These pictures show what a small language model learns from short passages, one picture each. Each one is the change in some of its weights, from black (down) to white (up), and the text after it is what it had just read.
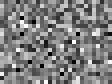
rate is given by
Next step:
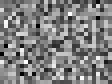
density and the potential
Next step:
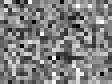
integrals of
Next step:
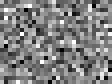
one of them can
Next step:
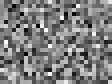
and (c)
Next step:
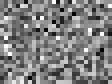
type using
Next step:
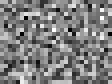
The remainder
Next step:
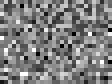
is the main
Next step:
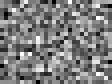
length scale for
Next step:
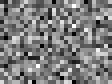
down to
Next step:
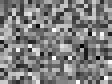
the small space of
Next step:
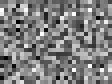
coupled by
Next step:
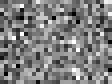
permit both
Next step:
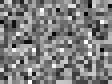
gain of all
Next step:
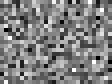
problems. In
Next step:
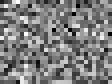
The radius
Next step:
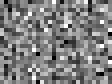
course a
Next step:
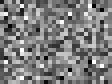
detection of high
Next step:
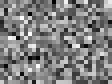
dark galaxies for
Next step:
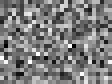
the infinite
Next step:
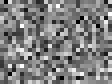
we pick
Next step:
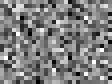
\hline D &
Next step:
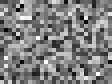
sample, or have
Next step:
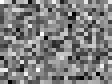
motion of
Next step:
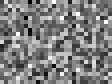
N$, we have
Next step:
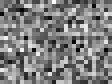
and transactions
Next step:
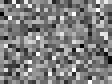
In daily
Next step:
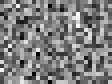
characterize this
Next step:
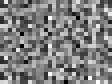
section, we
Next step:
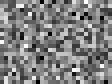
describe the
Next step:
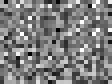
due to decaying
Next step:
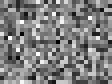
would almost
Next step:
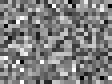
The goal is
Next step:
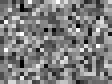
deviation from
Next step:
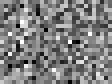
This indicates that
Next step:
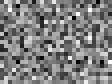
for the distance
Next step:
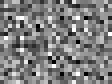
calculus, which
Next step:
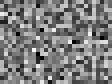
of the signal
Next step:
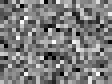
For obvious
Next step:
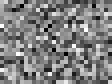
and is not
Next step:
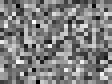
and the difference
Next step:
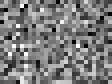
The relatively
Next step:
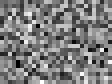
the expectation
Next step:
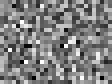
energy has a
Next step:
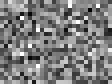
divide by
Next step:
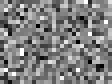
shapes of
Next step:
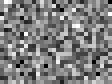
solution quality.
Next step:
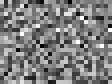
provided within the
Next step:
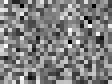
signals into
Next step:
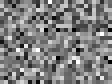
only additional
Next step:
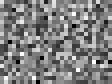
that the approximation
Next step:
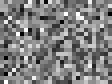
Using the
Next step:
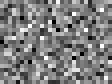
a recent system
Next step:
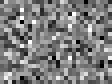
wave mode with
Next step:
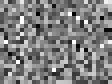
two subsets of
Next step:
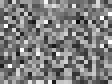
current paths
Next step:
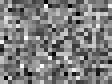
by using a
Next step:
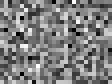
doping of
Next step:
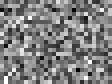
includes the
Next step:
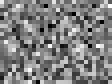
the estimated and
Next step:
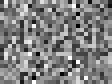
the HWP
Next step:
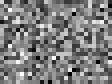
becomes larger
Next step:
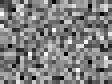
in CAs.
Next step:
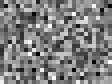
the function,
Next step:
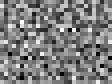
ratio of
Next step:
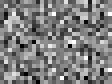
different $U$
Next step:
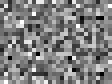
the fluxes in
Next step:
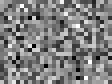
scaling dimension
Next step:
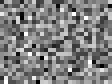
form of the phase
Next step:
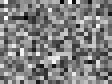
ratio, we
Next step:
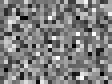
$P$ and
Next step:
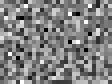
classes that
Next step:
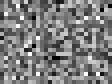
conditionally on
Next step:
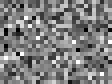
first direction
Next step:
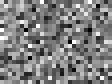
tests does
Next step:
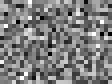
result to be an
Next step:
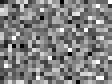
a symmetrical
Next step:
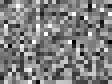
the magnet
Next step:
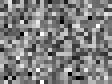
can associate a
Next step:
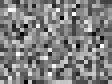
(3) could
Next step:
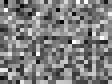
of solutions,
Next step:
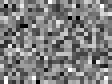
all the PF
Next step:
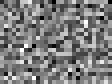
identically when all
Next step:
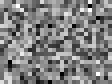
started with a
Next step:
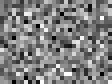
the interchange
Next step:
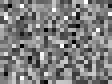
X-ray flux
